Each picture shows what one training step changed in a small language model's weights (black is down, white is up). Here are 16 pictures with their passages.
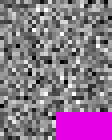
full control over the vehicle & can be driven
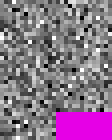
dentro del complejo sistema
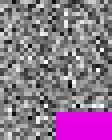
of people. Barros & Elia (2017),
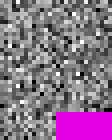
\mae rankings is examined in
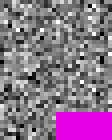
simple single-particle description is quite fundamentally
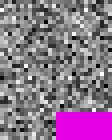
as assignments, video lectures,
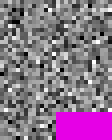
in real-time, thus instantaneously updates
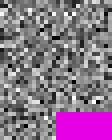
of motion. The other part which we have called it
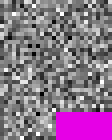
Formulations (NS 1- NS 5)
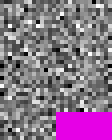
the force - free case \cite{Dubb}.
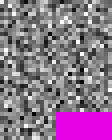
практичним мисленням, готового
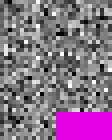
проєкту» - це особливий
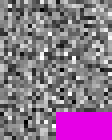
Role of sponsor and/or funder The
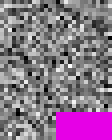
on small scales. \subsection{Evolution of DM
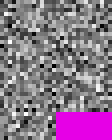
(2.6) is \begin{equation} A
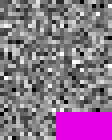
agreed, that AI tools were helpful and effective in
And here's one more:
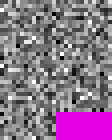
variations and alternatives, and example tools.
